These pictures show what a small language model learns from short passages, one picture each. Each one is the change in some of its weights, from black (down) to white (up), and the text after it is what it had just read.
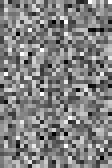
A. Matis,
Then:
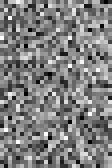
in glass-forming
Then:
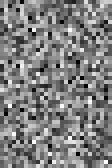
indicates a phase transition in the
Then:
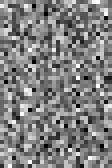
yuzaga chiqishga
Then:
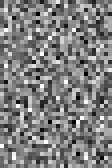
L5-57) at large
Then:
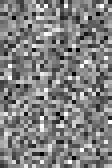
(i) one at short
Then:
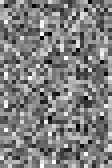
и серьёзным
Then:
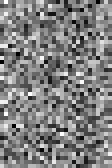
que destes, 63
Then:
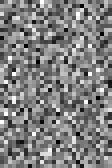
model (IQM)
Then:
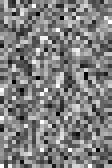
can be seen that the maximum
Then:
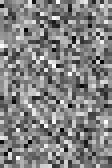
- a. Stel de
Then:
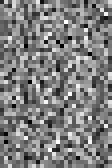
Engineering, University
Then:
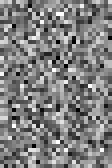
English, Russian
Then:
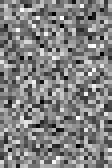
Let us decompose
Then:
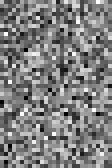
in the ohmic states are
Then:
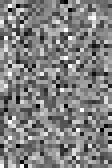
trabalho em equipe e
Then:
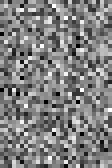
existen simuladores de
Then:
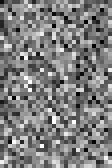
cascades listed
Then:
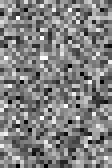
ritorika fani bilan
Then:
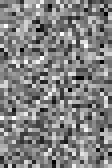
they are non-repeating
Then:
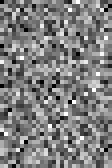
- пороки развития
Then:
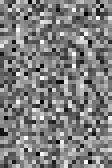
depression. The system shows,
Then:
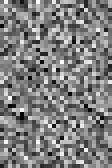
limit, and that is why
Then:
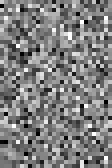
that is consistent Howell
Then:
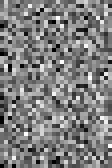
database a set of
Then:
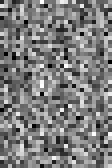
de todas as idades,
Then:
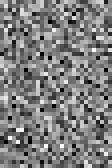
to the central star, this is
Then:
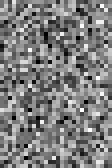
of $J$-values
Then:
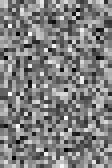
To the best of our
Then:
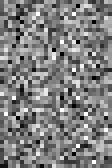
one can easily solve
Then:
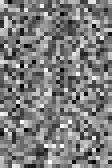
throughout each round
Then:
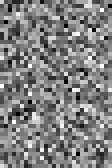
tentang ekonomi
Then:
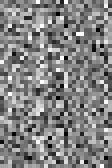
estudiantes universitarios
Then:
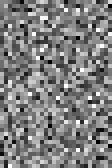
either an individual elongated
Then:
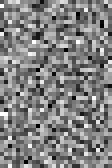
different species affect phase
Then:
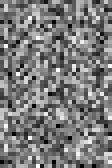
\ \%$ for this specific
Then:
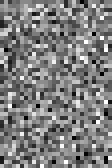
some intermediate spectral shape
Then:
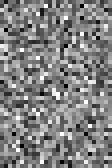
larger spaces, since only
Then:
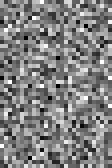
Alternatively we may
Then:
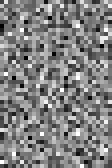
search for scale separation,
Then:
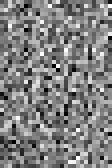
demarcadas, sendo uma
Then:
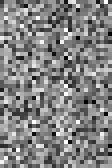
entre ces valeurs
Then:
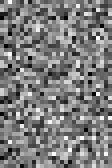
their high surface gravity there has
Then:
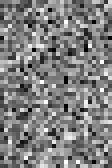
is \emph{where},
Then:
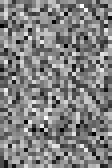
a trigger map,
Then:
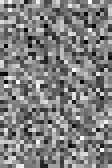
на національному,
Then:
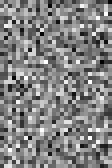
between two silicon
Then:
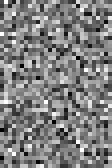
approximation must break
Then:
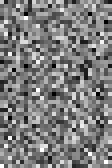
the analysis was based on the work
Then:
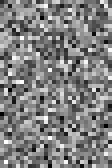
balet va raqs
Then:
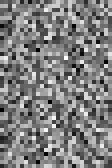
generic model for sequential
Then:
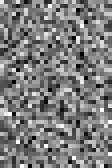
for which $X$ is
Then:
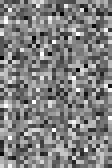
materialismo e valores de
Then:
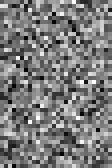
dashed red line is the
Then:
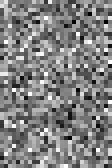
additional evaluation on more complex
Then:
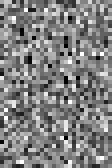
num}\over A_{\rm
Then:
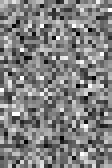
прийти обложение
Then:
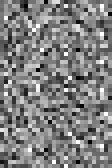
shown in Fig.~1, a
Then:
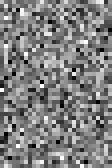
to the intrinsic material
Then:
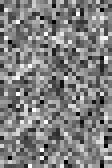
departamentos da
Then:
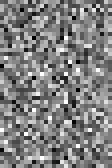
spin values ($S \geq
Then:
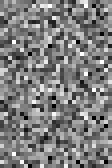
some (large scale)
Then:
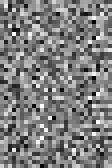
the dependence of this average on
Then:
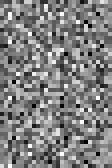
size between the dispersed
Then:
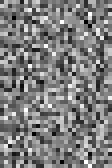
binary stellar evolution makes us
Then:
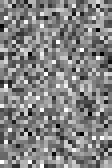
números sequenciais
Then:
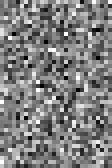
• Musiqasi
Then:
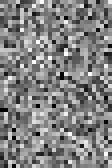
plotted as a continuos
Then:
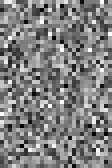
the simulated device including
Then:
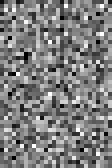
(fs) pump
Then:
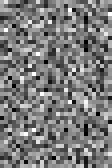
также качественного
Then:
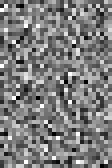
\end{eqnarray} where
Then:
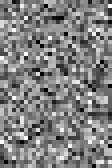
Закон України
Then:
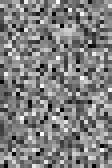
analytic results lies in the
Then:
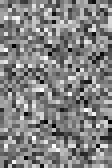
colonne de droite
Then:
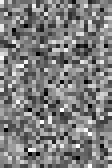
monitoringu kreslinka
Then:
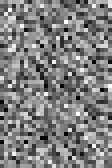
позицію в
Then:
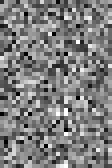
there is no initial coherence
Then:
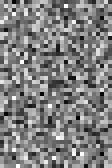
1. Parámetros
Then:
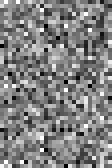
затраты также
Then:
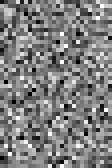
paper is organised as
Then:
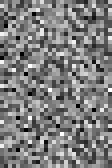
as general linear combinations of
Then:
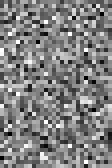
and BIC only estimate
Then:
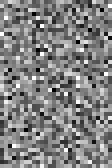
compute phases. On the
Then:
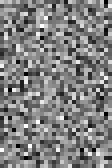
concentrations of around
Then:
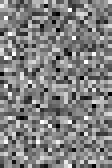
On this point, note that
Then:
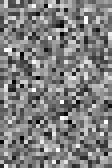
can be used to simulate
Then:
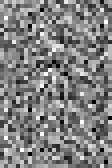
qualifier une date
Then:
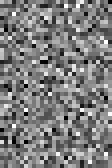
г.; у твердой
